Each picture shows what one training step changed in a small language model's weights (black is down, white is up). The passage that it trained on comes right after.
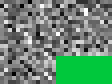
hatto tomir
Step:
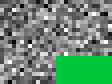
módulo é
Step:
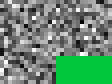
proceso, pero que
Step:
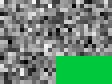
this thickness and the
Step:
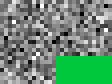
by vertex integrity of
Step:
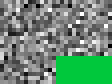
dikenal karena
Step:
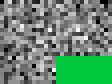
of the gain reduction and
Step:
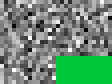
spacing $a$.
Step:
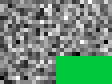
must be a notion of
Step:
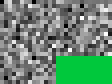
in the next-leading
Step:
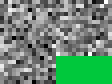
of heavy leptons lead
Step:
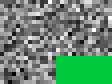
the Hermitian limit,
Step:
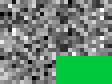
C. D. de
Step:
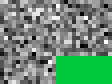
основное понятие
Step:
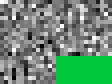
variables can be performed.
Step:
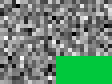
Rosolowsky et
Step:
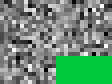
optical wavelength or larger.
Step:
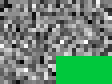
of 15) of CMEs
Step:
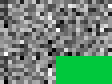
**prevenção e
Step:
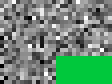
O'quvchi esa
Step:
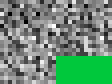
belli düzeyde
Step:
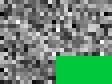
Improving the Management
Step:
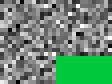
CS 5-4 toward
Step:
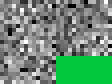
olingan suvni
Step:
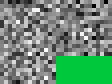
shape of the faint
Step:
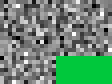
pessoas com TEA.
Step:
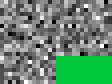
pendant 10 sessions
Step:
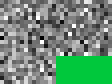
time was built using
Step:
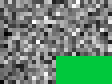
DQN) in
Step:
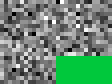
transmission. In this
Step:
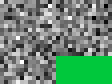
resistances. In
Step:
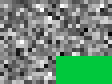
mismatch between the
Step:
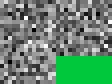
biri bo'lib
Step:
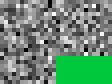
fact that the quality of the
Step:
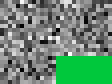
under which $H$,
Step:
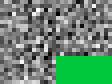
in domain size.\\ The growth
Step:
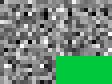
unperturbed states that
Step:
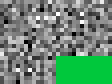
parameter $\beta$ started
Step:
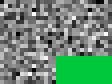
other matching algorithms where only
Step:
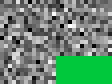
relocation ; performance
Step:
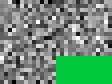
os demais membros
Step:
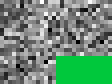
das Risiko
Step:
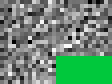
the temporal resolution (green line
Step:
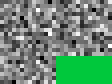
top-1 classification accuracy of
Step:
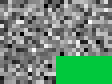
and $d_{\rm
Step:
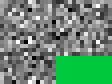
their inner invasion.
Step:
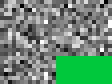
SHS Web of
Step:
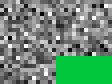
converges. The
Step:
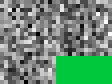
rules, we refer the
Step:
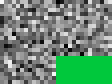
sites. \item A
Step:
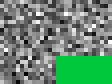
is the magnetic field projection
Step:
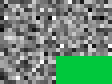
Also, the sample had a
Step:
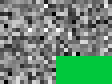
в то время как
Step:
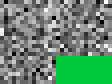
de investigação se
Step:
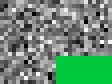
so that he/she can
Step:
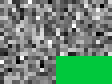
tanto do mapa em
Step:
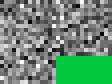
particular configuration consisting of a
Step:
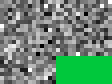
field operator with respect to the
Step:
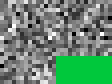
vositasi hamdir.
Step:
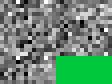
Leitprofile in
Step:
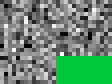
T$), respectively. Therefore,
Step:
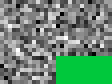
by a genus zero
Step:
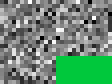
networking website,
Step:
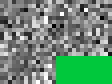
with a (special)
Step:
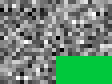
va to'g'ri
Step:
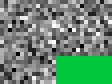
cazul cu volumele
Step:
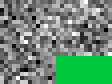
tizimi joriy
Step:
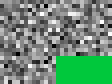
identity of the correlated ground
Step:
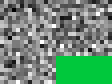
the bottleneck
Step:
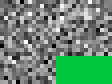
é tão valorizado
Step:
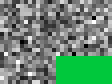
small superpotential VEV,
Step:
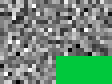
carried out. The problem of
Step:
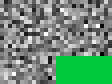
the code that should be considered
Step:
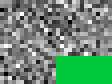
observation theoretically. There are
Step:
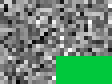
this transformed ME,
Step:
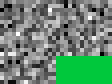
61 года) с
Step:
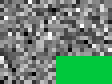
jarayonlarini qamrab
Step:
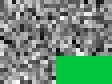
section and accounts for
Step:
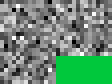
of numerical simulations for pure
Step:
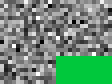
performance; innovative model.
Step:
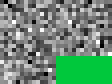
lower. The results seem to
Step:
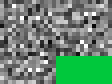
hydrogen mass fraction $\log
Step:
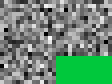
quantum computing algorithm that can
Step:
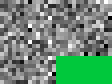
noisy sequences of
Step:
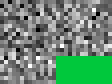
yoshiga yetguniga
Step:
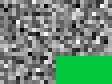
the difference between results of the
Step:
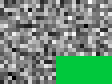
be the result of collective
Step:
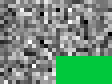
From now on, we focus
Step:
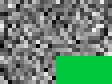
Santé, des
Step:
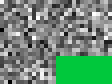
weil er einen
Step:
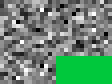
sobre la percepción de
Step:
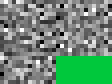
otherwise it will not.
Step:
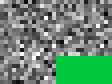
\end{align} where
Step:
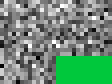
Común y con una
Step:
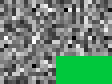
whole-curve relative
